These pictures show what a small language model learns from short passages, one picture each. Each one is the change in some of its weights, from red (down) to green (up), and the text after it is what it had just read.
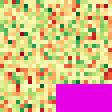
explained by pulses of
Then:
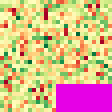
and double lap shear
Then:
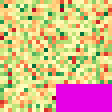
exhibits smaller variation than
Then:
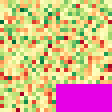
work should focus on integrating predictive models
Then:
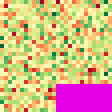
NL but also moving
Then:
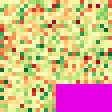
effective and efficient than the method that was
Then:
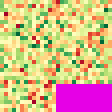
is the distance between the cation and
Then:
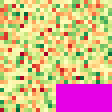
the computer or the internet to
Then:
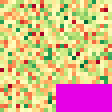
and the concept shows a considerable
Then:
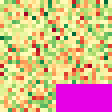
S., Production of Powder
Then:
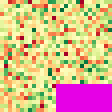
Without a cooperative,
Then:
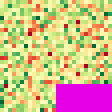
article focuses on utilizing
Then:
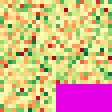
to evaluate the proposed model, the results
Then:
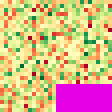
institutionalism, human capital
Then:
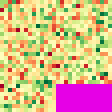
particularly IMI = -45
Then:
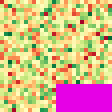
data discarding. Existing learning
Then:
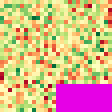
is decided by global supply
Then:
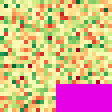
dimensions from NEO
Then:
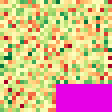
certain extent in the literature in
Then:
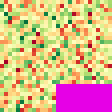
insufficient to diagnose
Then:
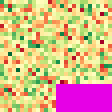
since national laws differ.
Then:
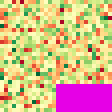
in hotel settings to
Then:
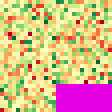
is applied to study the pixels in
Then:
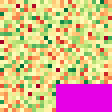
plants. A wide variety of
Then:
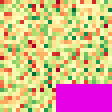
and technology and the history of science
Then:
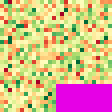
duration of angkot can
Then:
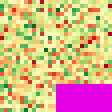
Energy efficiency obligation
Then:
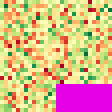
as measures of development, but as
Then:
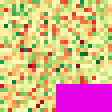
of cases were with Good functional
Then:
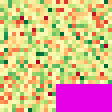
threshold force, P_1
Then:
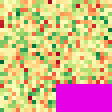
the risk factors for unfavorable
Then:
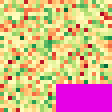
urban planning. The project structure
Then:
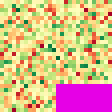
standard solutions of the saponins
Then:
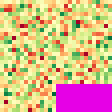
Tiloundha Patna
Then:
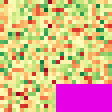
sampled. Respondents were
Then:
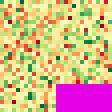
of two subspecies,
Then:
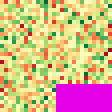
production. Significant factors
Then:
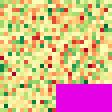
applied in the models of (a)
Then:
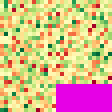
a function of H_2O_2
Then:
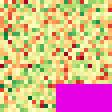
India), Deionized water,
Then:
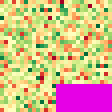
morbidity, with over
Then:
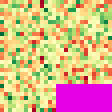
this, the educational activities of
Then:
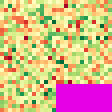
robot control & working
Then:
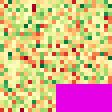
as well as on trampled
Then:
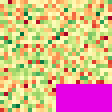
question of sexual abuse
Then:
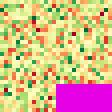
research committee perhaps
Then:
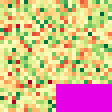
+/- hour is greater than
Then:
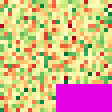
disease which has spread all over
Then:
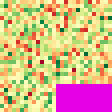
of noise and thus break
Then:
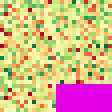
artificial intelligence in
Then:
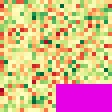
standardization bodies organized in
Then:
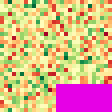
2016). Another important finding of
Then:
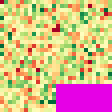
of abbreviations TFM
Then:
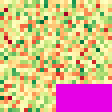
1 & 2 respectively. All the major
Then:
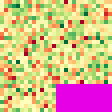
are more susceptible to
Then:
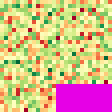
is useful to make the service more
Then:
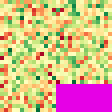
they must mention the source where
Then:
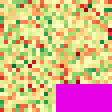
the formation of trace materials from the
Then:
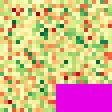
whole project is effectively designed.
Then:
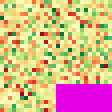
Prioritisation criteria
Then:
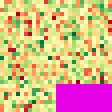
activities of the future teacher in
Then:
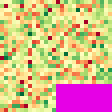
to the complement of the domain)
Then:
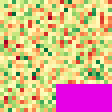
OA to scholarly literature
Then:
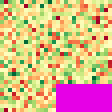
Crognale*, Alessandro
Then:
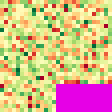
motor in different states, such
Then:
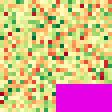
Cow's Milk Tree
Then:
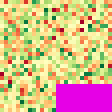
amination of **L-2**;
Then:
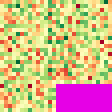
are of use in planning. -
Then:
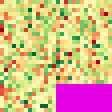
correlation, and OLS
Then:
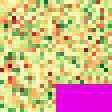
by emotions: in the early
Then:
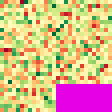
as the most prolific authors based
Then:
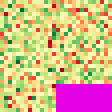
ever. This vast migration
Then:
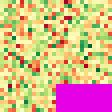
from *A. oryzae*,
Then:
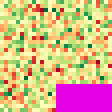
determined volume, such as an
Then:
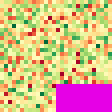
of Siberia, and at the
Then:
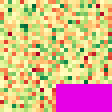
Smart Networks and
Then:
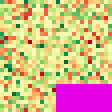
Adults and larvae that
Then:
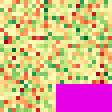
of the MAES assessment framework
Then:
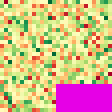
Theoretical Reflections on the
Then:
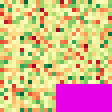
with optimistic and hybrid
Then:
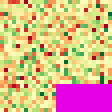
rapidly expanding.
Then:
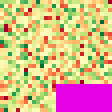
Jungck, G.;
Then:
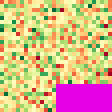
than 8.9 million
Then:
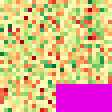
relationship with manufacturing sector
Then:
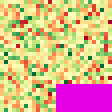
marketing concept are examined from the
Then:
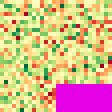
met, *dexterity* was
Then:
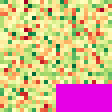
the weak heterosis
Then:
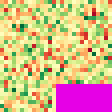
was higher than that of BSIT
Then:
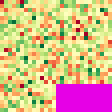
managerial strategies aimed at
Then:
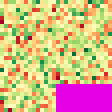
71.2%) of the cases presented
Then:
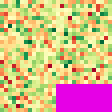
or creating a new dataset is
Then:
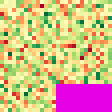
or a game to create a
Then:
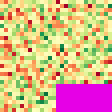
waves of (a)
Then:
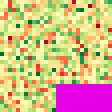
neck of tooth in a
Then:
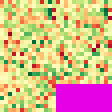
permanent magnets. The
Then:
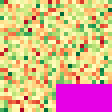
Starting from quinoline
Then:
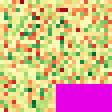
of staining without mordant while
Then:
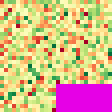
concentrations, the different sizes
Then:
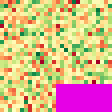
and antibiotic treatment was
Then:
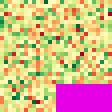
as Per International Federation
